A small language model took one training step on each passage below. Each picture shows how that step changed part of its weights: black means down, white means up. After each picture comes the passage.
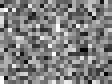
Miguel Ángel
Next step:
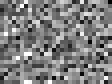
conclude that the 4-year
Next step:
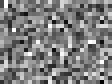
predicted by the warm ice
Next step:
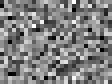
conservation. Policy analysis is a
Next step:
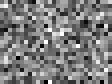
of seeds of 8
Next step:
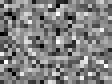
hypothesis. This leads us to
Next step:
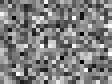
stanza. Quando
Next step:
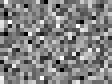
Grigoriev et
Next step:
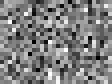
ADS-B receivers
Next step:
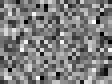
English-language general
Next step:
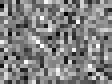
plasticized with a significant fraction
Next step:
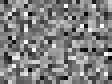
orientifold plane, and
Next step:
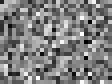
otherwise emerged in the beginning
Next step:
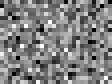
COVID-19 related
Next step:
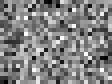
bo'lishiga olib
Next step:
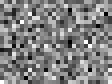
даних або
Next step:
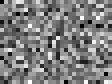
first, and then passed out
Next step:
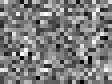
started developing mentoring
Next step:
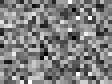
the Revolution" (author's
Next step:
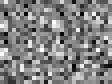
localització de les
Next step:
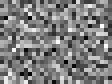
antipodal identification, and
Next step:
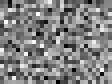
4. This variation is shifted
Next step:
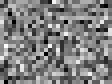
A., Ullah,
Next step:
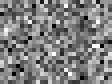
“el movimiento forzado
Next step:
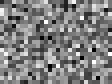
band gap. We have set
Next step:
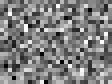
it is favourable or
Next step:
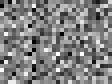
Here, A - predicted tumour
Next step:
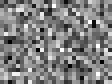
partons were produced from fits
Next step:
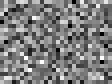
known. Comparing the energies
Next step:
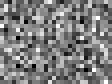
trained model for evaluating the
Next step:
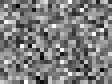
the I/V line through an
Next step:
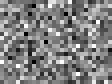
of endocrine diseases
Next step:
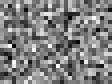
provided confirmation to some hypotheses
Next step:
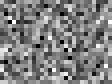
Liviu Rusu,
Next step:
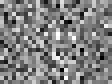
Sánchez exaltado
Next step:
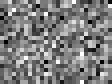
attach a 3-group to
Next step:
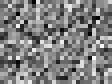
uma operação idêntica
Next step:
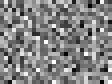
imkoniyatiga ega
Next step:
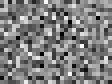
nodes mean that the main pathway
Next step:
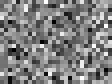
treatment, with the ultimate
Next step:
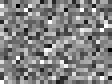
at very low temperatures, where comparison
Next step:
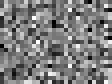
matrixes, the use of
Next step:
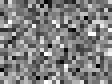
59 Full Safe
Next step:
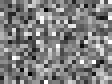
CD 4+ cell counts were
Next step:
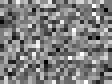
assume that the charges are distributed
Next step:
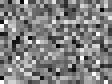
test\_results}; these
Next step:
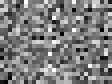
channel model that considers only
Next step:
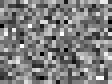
rotation of the particles that vary,
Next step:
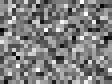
local detailed-balance relation.
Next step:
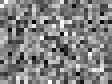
cooling fan is a good
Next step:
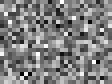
fabrics. Warp
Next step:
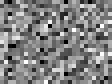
0.05 hence, hypothesis 1
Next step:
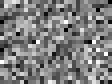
give out a lot of theoretical
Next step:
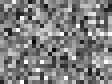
the possibility of quantum error correction,
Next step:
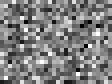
for the generation of initial seed
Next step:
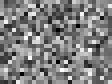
outer parts. As bulges
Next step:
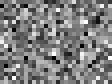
On ne tue pas une
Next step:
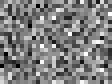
raise awareness and stimulate
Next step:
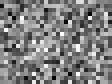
India, government should start
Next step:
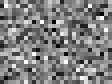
Noor an associate professor
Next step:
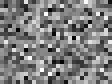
structure, communication situation, and cultural
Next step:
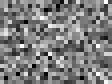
of yield and provide higher outputs
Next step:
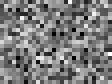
the amount of data, and their
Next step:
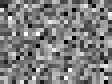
topological fields in 4+2
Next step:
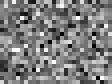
of the original text where each
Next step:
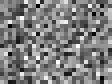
for offshore applications has been
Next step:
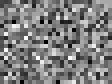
publicación en el perfil de
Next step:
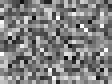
this Covid-19
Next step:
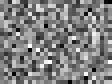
un microsistema fundamental en
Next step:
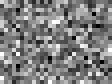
de Moleville; the
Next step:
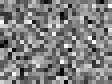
Jornal A gazeta
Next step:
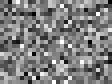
this graph, we have plotted
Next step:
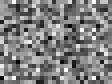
for the pair production remains to be
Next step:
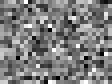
and the Northern Iberian
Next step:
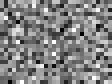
al., 2018). Advantages
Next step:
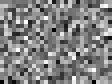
TiOCl at room temperature as a
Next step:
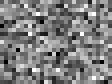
aks ettirilgan.
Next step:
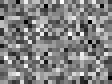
asignaturas, en
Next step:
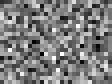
IV.1 we build on
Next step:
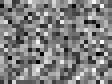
technician down to the
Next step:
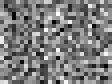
weeks. This approach is
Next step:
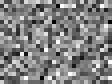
Other than that, the magnitudes
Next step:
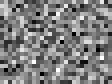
various complexing agents. During
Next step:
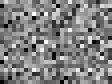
Shuning uchun yahudiy
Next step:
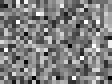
results were deleterious.
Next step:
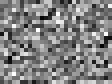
classical dynamical variables ($p$ and
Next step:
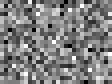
1$. If n is square
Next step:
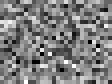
you and answered your questions
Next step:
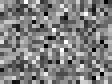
Standard for the Encoding of
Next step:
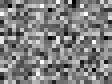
production results are characterized by many
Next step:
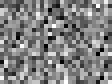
Relativity (or metric
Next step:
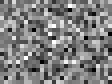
matrix associated with the UE at
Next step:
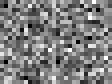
(LLMs) to
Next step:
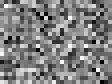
Cheng Zhao,
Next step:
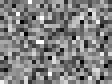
creativity Titus
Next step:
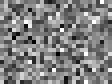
y llegar al objetivo.
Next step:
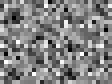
в энергии
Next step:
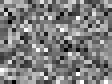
this paper. Their insights
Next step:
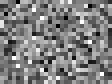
yetuk kadrlar
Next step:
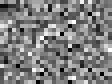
conducting scientist and one responsible
